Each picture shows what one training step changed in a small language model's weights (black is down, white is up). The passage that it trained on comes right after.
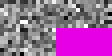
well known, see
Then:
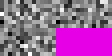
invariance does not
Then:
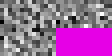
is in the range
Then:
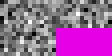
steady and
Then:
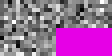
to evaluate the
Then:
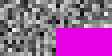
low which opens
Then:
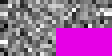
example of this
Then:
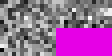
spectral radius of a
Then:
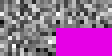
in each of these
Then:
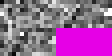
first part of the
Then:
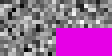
polynomial as on the
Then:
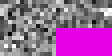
pair of the
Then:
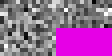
one of the
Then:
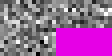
the dimension matrices of
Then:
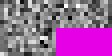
can be done
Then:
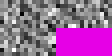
of multiple paths
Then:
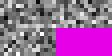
the citation
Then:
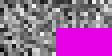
In fact, the
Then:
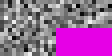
to live on
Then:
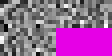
rank $r$
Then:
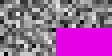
non-trivial element
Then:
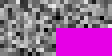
high symmetry points
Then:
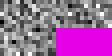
in the shaded
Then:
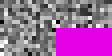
is a better approximation
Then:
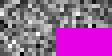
final states are
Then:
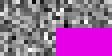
by multiplying
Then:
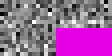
B$. Now
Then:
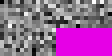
show how they could
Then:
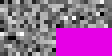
are proposed for the
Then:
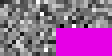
provide exact results,
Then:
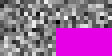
be in the class
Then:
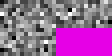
inequality together with
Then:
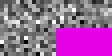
the identity of the
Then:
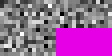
belongs to
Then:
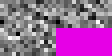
and vector modules
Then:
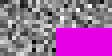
calculate the periodic
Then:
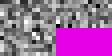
linear combination of
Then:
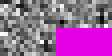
groups already obtained by
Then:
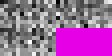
For the proof of
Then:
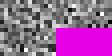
is modified when
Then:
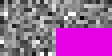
we are assuming
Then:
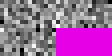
is a square
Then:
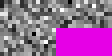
this is not always
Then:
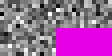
n' \over
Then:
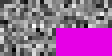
follows that $
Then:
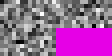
usual vector
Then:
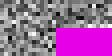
a signature of
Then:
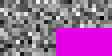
do not affect
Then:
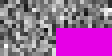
energy of the system
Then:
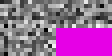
commutative diagram:
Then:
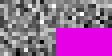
from $\sim 10
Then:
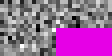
are bent more
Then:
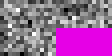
SQ2 as
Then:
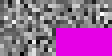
to be for
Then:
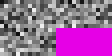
immediately get
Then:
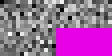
For finite odd
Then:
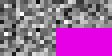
logistic regression
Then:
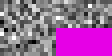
in this object
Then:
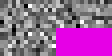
external magnetic
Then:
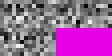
\indent Sun
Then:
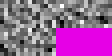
is already determined by
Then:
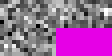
length of the
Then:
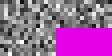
can choose an element
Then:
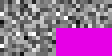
in particular in a
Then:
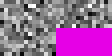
and a radio
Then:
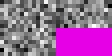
were implemented in
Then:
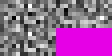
conjectured to
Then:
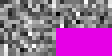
comparing the current
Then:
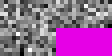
problem at large
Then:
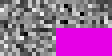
represented by the
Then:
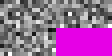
non-zero finite
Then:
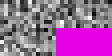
will be the magnetic
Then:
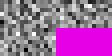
in the context of
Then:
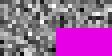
from disconnected
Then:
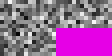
the faultless
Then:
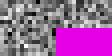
reader to
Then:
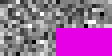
unified proof for
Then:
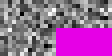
of $\Gamma$,
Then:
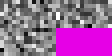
by the continuity
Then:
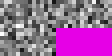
which uses the
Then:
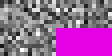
not hold.
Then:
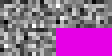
follows from the
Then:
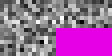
the convergence of the
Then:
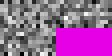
are coprime and
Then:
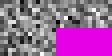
point analysis in comparison
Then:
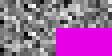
and the like it
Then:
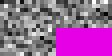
now determine the
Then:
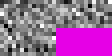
existence of not just
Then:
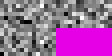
metal content
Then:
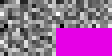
natural extension of the
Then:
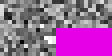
foundations of
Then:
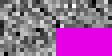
assessment and
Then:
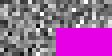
must now check that
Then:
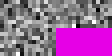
model essentially different
